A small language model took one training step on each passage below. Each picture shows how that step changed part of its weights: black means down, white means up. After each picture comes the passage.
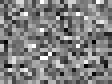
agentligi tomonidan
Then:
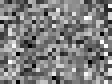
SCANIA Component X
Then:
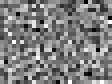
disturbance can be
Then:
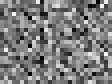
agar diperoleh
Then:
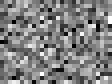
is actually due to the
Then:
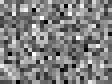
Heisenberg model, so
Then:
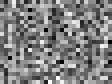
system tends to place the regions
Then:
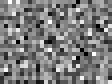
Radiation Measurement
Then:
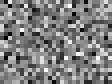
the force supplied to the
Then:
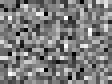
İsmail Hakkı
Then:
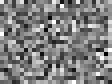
metals are released into the
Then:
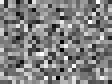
depth, (ii) the distance
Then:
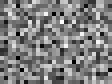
for $T_c =
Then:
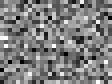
PNN distributions in data.
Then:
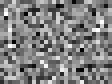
between face-to-face and
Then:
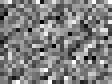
free parameters at the starting point that
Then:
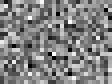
Observa-se que no
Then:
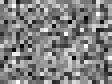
three phases: the break of
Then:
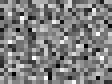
half of the non-zero structure
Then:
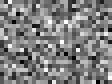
product. This research is basing
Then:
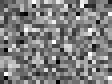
support among Catholics in
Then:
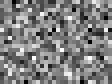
application under test. This paper is
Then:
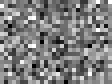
and Author Analyses
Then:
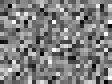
of society and is an important
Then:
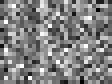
number. $ \textbf{Step
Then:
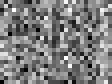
and Recreation Professions
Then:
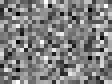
on the top and bottom of the
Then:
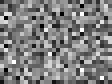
adabiëti. –
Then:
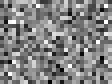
the programming experience of participants and
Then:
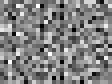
optimization. The video parameters
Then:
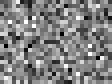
binario, es un aspecto
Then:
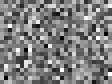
patrocinadores de
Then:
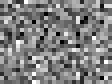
show two expels of applications of
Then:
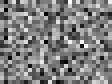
harakatlarini musiq bilan
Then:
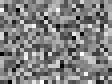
asosan Amudaryo,
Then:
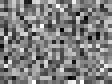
can get the correlation length of different
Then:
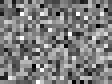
also discussions e.g.
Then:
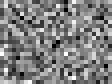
ensino superior deveriam
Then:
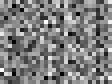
production of H₂O₂,
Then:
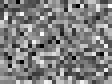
y volver a integrar las
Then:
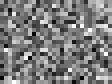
over the midline. The
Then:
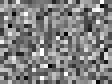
Medidas gerais..... 3
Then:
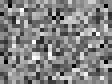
free software development, so as not
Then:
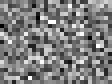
and to realise the promises
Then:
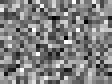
However, though less probable,
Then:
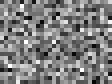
et son dirigeant
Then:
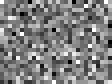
it was still visible with low
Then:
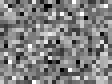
equation in two variables Students will
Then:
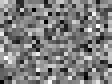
(CSA) Project
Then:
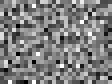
б.). Музейлар
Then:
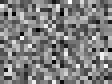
найден опытным
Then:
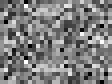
Jan xxxx;
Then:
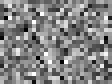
fermion-fermion interactions in
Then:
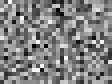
and single product; pricing
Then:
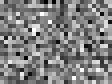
been so far limited to studies of
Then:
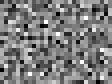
without releasing toxic
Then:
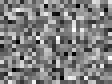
resulted in no more than 15
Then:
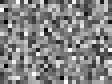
é secretado pelo sistema
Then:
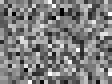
so because there is a basic
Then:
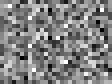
процесса преподавания
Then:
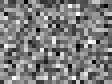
um KI-Einsatz
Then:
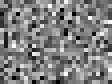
carried out by opening the top
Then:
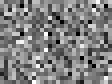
considered constant in a component, the
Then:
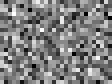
to direct photons onto a
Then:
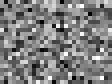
and finally the possible relationship between
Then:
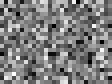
[5]), the global time
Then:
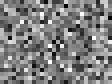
a single approach to data and
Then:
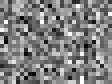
with the $\sigma$-model
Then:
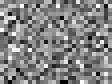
nuclear starburst disks and
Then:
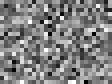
ion diffusion coefficients, indicating the
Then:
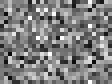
explanation). In other words,
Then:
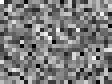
the conclusion section provides a
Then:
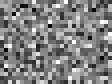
They can only provide funding,
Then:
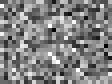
satisfaction [3, 4,
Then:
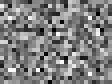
moldes pertencentes
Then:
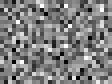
and temporal filtering with high
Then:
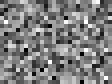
between digital technologies and pedagogical practices
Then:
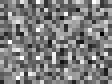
I. INTRODUCTION
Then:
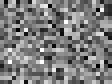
the recognition of dynamic motion. While
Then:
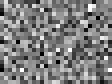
ważnej i
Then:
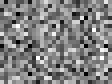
on the structure of the reference
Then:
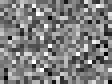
does a spontaneous SC
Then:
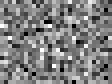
ЭПД в ЦР
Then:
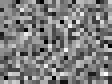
Darcy’s law.
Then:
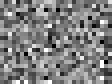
at the effective potential, which leads
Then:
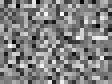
the 1st and 2nd
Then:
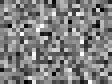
tashqari Qonunga
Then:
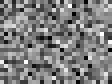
to the group emission. The surface
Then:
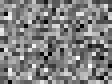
ETSIT campus
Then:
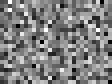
authorities and the international community need
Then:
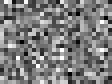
was observed from 05.00
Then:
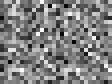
obtained by differentiation,
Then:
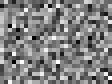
and worldview, with his
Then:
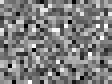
cutoff" where a selection of
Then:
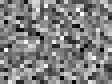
response of nanofluids to
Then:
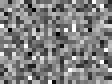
KL regularization weight low
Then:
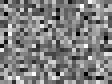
-- that can exist in different
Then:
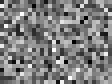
inequality is in qualitative
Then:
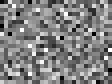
am always excited to attend
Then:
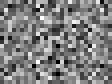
оцінити, яку
